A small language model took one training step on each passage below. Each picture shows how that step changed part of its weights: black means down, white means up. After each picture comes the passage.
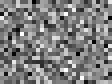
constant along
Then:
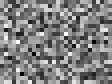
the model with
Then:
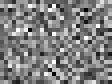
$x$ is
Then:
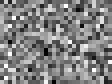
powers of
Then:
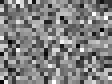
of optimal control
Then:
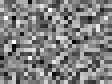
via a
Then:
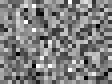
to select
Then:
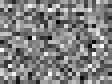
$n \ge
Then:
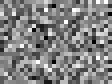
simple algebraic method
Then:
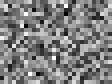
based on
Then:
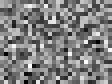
then in the case
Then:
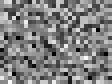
space, by elements
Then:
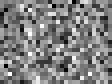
\eeq for
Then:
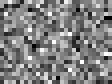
\exp (\beta
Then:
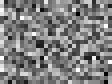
1, we can
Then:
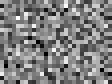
tested by
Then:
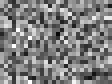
the period
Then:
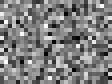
half of
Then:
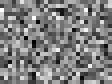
\corollary Let
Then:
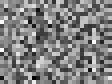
equivalent to the
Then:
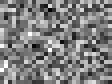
be a sequence with
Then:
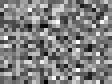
(with a
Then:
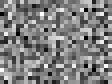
generation limit
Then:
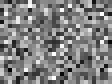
observe that from
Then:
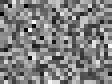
which contains second
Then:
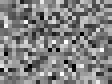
varieties and
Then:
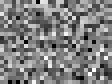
operator $Q$.
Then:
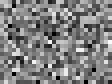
Since $H$
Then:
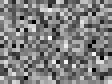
each $n$,
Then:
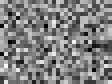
of the solution with
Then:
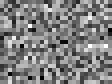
the other three
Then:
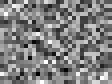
get the relation
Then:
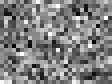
the Monomial
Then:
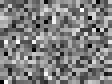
is other path in
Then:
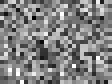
another new
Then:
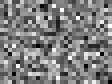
begin with a
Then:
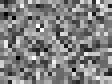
compact minimal surface
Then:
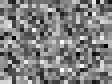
the following estimate
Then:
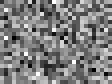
be expressed
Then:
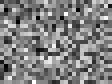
thus proving
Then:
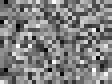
only on the algorithm
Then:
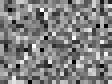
0$ be the
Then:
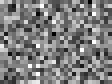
diagram --
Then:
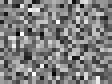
\Gamma$ there
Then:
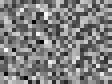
three types
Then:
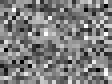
set in a
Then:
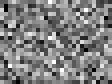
$r$ by
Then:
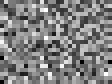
paper we will
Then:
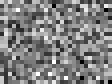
structure. A
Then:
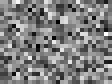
space (thus
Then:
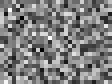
the above notion
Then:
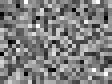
of random fields
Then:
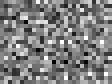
let us say
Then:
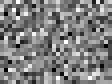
Theory and
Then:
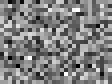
as required.
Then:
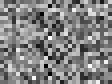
a typical
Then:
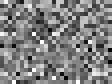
for simplicity
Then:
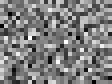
of projective
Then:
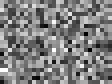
between the new
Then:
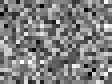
elements with \(r
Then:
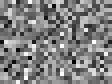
it is enough
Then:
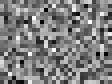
0$ for all
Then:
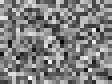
under the same
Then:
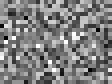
has a weak
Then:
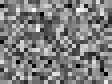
following theorem:
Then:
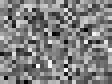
in the last
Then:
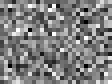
$Y$ is
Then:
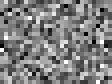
pointed by
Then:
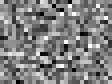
rule in
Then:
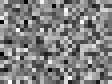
may apply
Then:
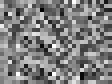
more vertex,
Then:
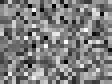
in particular satisfies
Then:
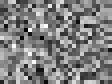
to be a
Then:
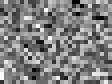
certain extension
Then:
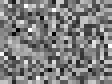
which is the
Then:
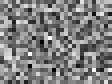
the linear system
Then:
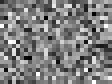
of the functions.
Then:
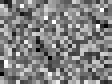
summation by
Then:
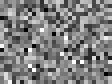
we apply the
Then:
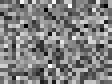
a positive spectral
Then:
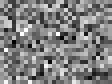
the potential
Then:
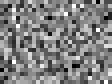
these were
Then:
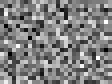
the concave
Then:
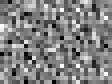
prove the existence
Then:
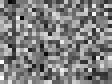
the system of linear
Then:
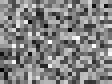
to the equation above
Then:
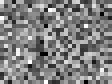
a result of
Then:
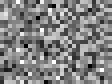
can lie over
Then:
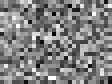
way to measure
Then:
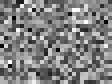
\D u
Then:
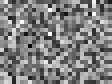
the identity on
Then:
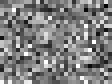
set the matrix dimension
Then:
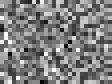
are subgroups of
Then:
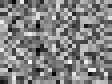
so that the
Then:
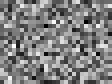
results} and
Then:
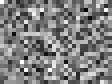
computation of
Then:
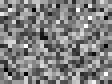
we mean that
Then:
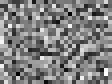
algorithm given at the
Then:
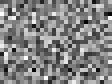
endowed with
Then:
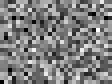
is a special
